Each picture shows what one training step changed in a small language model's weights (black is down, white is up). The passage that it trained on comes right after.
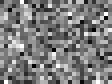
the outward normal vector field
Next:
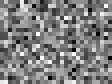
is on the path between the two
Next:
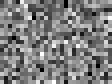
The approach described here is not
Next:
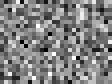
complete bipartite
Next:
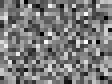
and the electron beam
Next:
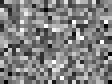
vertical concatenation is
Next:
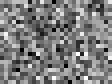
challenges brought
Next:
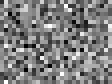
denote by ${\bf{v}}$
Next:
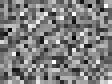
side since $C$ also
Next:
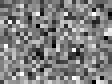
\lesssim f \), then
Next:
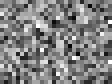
average & 4.4
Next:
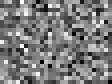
events observed by the
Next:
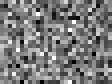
\textbf{Test way
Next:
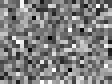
is then solved for $
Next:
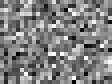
space $\Delta(A)$ will
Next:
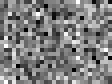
\end{equation} where the
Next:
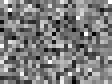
triangle and independent set
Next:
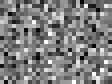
and is insensitive to
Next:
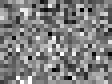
segments with nearly
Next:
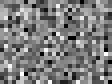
production in 11.5
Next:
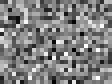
mentioned convention
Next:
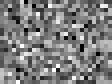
in the same way the
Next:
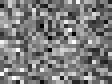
T_y = \widetilde
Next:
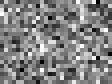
Mass Tran.},
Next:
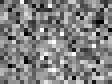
the use of the complete
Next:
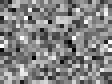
regulation performances
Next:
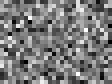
is temperature independent;
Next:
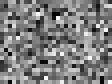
\nonumber \end{eqnarray}
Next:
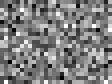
considered five dimensional
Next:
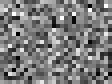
skin was measured
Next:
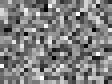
reconstruction phase of
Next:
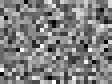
standard notions and facts
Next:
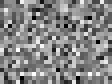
This was exactly what
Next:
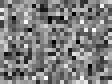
new. We are grateful
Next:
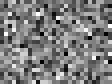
\begin{proof} First
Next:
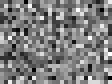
distinct properties. For
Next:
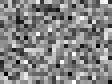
Killing vectors on the
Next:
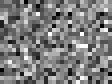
and Beta beams\\
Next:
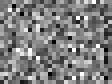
Zachary karate
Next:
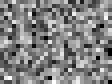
disordered system is now
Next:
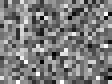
A \) is the forward operator
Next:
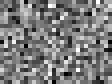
inferred either from
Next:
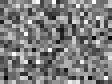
{{GM }\over
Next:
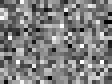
some properties of these operators.
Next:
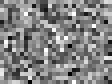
proof. Without a
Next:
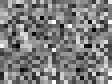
a metallic state
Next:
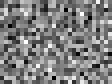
respect has improved,
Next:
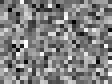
the communication
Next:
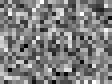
weighting function, resulting
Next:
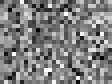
the local contributions of
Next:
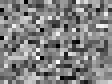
dos livros
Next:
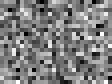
absorbed the charge of
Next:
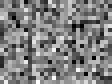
before) we get
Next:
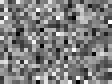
availability of
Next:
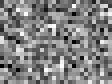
prove this in the case that
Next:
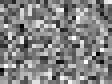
manifolds} \definition
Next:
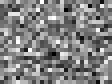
often come out too
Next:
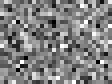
awarded by the
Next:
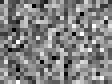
of measures on the
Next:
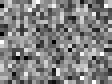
installation. Data
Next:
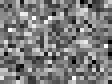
as the amplification and
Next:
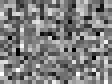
dependence of the hopping
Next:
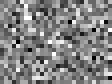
Other reports of
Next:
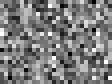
in O-type star
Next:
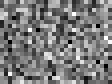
provide explanations for the
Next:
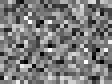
L} \in {\cal
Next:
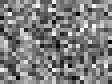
that occupied by
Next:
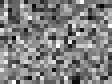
with a second-order
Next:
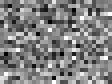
operators,(for more
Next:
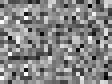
patches. Figure
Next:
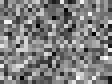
en \og paquets
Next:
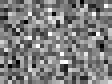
and turbulence in the
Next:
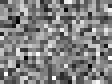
momentum fluxes
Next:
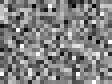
decrease and thus a
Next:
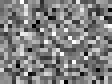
Note that $\Omega$ is
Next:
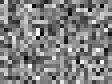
of suppression as that of
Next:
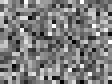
the fractures emanate
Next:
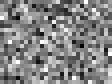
a virtual dynamic
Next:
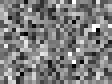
by [20; lemma
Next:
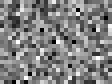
image that is much
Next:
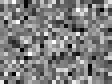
discussed. Therefore,
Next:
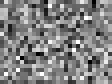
computation of spherical
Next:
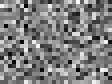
To date though,
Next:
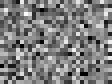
they are relatively small in
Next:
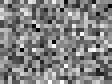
diagonal matrix of singular
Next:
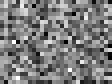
can't do it,
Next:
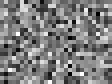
is given in Figure 6.
